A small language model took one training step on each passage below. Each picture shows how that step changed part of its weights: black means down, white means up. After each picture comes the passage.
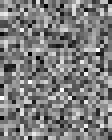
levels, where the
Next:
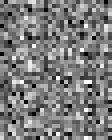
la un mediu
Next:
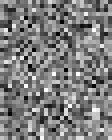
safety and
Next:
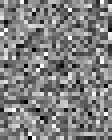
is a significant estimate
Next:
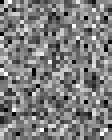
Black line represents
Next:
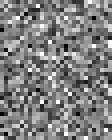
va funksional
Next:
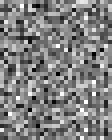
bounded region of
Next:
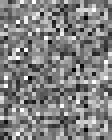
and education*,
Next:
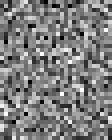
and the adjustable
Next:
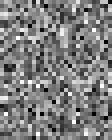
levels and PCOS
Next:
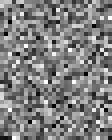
Brasil, mas em
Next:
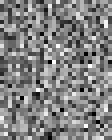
software for
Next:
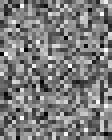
fixed state while
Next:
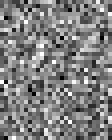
OH bonds in
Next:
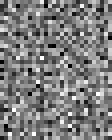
B}$; the complex
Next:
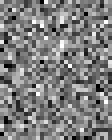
effect by recreative
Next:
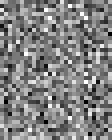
mass eigenstates
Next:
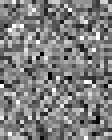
la Convención de
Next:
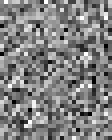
previa de los
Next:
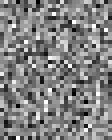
far been associating to
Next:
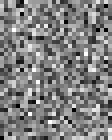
o escuelas
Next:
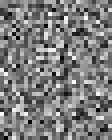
1 Material properties
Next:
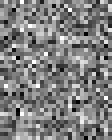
has been created and
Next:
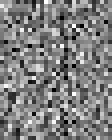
do aspecto
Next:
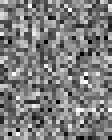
the relationship between
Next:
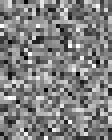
dissemination to the
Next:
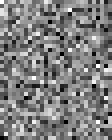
Por essa
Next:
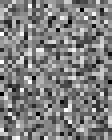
ranked lower
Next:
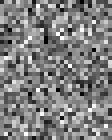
a mirar la
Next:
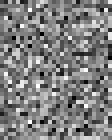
material. These were
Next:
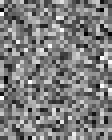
states that the spatial
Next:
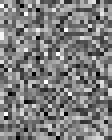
apresentadas no
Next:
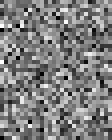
GP Imaton.
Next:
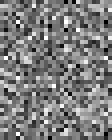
specialization: each
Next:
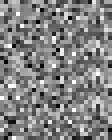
untuk bisa
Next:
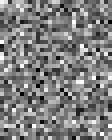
using 2D FEM
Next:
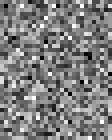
que el debate
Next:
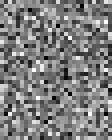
for a full
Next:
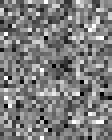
Holy Quran
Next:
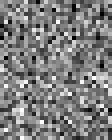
ning III -
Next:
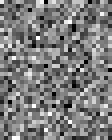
kelgan. Bu
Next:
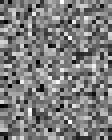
the analysis results, it was
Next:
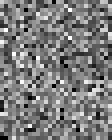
and by phase II
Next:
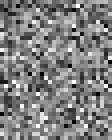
COX-2 and
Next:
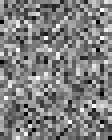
nourishment to the
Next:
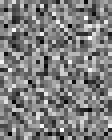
de portavoces
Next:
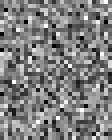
a vital parameter in
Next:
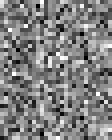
Treaties and
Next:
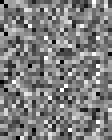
Gupta, and
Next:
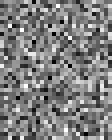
is acceptable, then
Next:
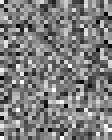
in the vicinity
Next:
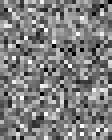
environment. Data
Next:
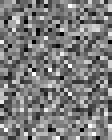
reveals that the
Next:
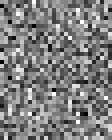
present data on critical
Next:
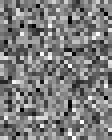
crop growth
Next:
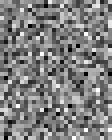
terms drop out, so
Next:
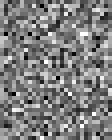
univariate level.
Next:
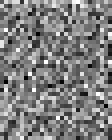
participants who follow
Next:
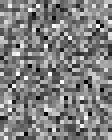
The first step of this
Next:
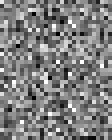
daily gain of
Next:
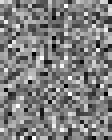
real interest rate
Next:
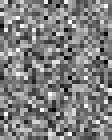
и оценить
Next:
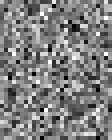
filter to provide
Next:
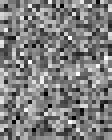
and only recently has
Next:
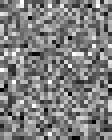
with estimated
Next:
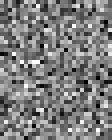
GNA (Sigma)
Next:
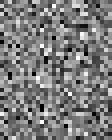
synergism to
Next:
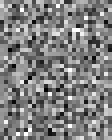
participantes se
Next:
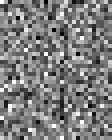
to the Casimir
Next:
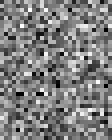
not adequate.
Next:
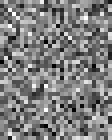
environment, which
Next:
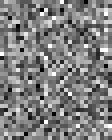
qizlarda yosh
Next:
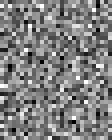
parameters, and without any
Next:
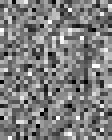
\omega_B $ are
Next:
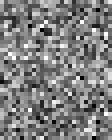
Plane Size:
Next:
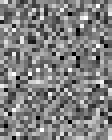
train new generations of
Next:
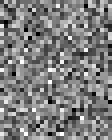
other hand, with the
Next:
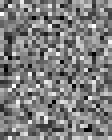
children with special
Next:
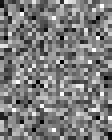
biror joyning
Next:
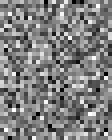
to exactly the same
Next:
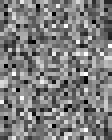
slow stream,
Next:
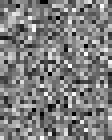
contribution from negative and
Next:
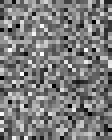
in stress. For the
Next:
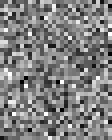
the Compton interaction
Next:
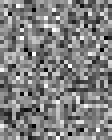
including Shopee
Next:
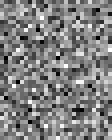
2. The results show that
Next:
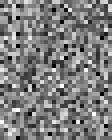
Pram (facing
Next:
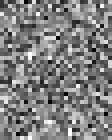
client on the
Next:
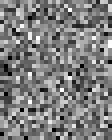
of children in the
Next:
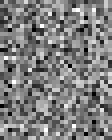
spectral data. The
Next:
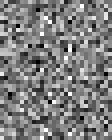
regression equations,
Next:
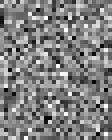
spatial traffic
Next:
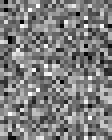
understanding of
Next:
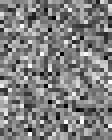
of the first excited
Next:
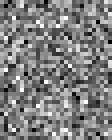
distributed quantum
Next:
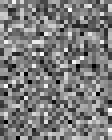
this simulation and their
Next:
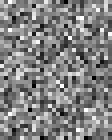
dostupa :
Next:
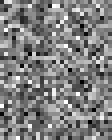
maktabda chopish
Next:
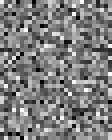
and downward
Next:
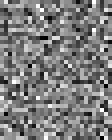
Building a
